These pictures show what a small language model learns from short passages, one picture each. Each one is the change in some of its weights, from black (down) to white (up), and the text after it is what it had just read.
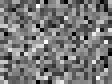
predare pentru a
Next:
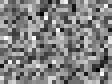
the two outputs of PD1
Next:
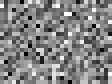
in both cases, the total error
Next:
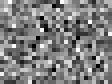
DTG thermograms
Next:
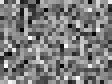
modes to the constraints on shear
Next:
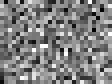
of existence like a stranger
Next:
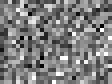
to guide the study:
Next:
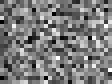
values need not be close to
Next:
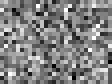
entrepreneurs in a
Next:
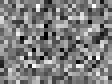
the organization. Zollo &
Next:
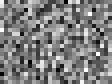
of the switching on mechanism
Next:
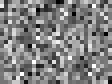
in free-living environments,"
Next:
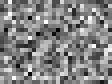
nearest neighbor sites with
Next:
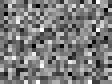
Stepan Fentsyk's
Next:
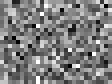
house2} =
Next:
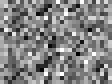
the quantum geometry and the entanglement
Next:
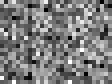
characterizing innovative activity in the
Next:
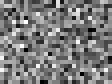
va integratsion jarayonlarni
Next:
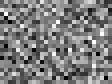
proof π_i that M is
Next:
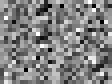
the quantum theory). \\ \par
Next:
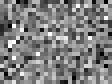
outputs. - iii.
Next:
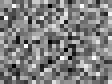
elastic constants. This
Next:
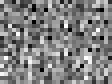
distribution of the Fermi
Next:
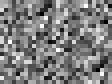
the games, for both the
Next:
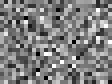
спрямовані на
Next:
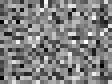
основе официальных
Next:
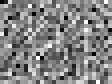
on the ordinate of this
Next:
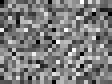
students and making active participation in
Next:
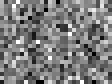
jami ishlab chiqarilgan
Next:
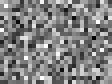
one dimensional SUSY quantum
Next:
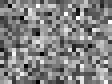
adjusted manually, in order
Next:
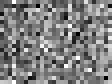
habitats naturels et les
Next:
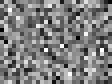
of entrepreneurial
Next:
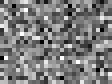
KJ designed the study.
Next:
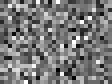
more attention due to relatively low cost
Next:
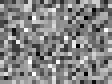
in terms of the flux function
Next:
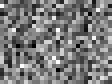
if one wants all energy states
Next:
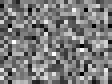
do conhecimento visa
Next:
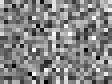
a closed set of nonlinear differential equations
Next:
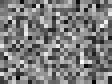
у багато разів
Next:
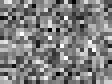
etc. However, along with these
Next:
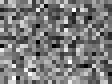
Learning to recognize and avoid
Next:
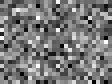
elementos a serem
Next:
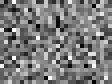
desde el interior del
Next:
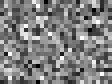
at the same time. In this
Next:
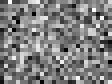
like this one are essential to
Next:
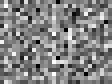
their projection in image space results
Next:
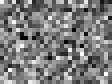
millat, til, din
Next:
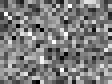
are in fact unstable. There are
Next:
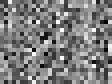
ants of Europe, the
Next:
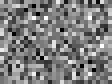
large and small particles for low
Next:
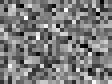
adipose tissue
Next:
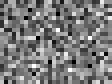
O resultado dessa
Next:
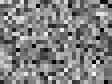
commissions scolaires
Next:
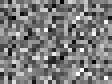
compared with toxicological
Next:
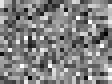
the trade-off metrics increasing
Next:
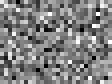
belang, zeer
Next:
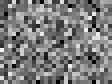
to'rtta kishi bilan
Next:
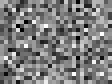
Це дозволяє
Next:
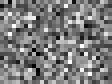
rivojlanishi, ayniqsa
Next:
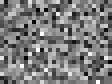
Actors, Processes
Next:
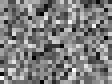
the radial direction, or vertical,
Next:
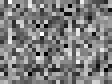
corresponding to our use in the main
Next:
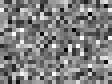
x \cos\gamma +
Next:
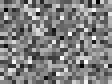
a larger force, with the
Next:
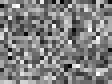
huquqiy zamin
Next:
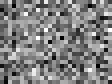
\caption{Forced intercept
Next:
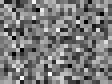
pembuatan dan variasi
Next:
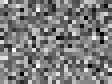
is connected with the charm states
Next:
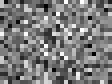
low stress level in the affective
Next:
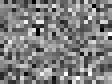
menen sharayatlardı
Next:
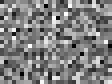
conceived, one has to
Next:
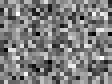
pela amostragem que os
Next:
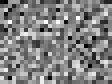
in school. Table II:
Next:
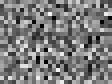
психология управления,
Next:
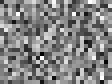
use software CalSKY for
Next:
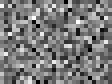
Teste de redução do
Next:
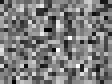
(46). The White
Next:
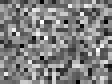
In particular, the Figure 7 show
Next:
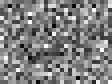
buyruq kabi
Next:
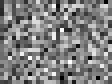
studies. **Conclusion:** From
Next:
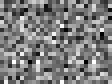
and/or psychological
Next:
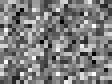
existing digital tools was the integration of
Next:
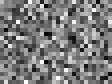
hazard, is a possible
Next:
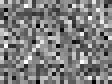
units to a measure of risk at
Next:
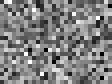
to unshocked matter,
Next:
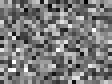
was used for candidate materials,
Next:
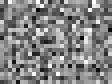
can affect the decisions of
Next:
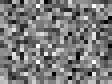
Muna's Clinic,
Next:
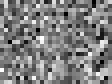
an ensemble of 218 gauge
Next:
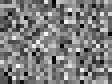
va muhokama qilishdan
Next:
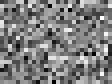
help in the fight against
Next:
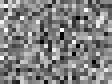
elevating the bottom line to
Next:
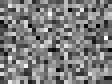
ва бошқа
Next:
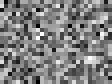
on strengthening support for the
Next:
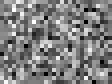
kecepatan arus
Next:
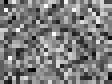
except for the western site
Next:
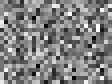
FreeS/WAN we
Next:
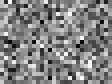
distant destinations. The
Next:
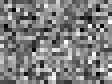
4. Алексеев
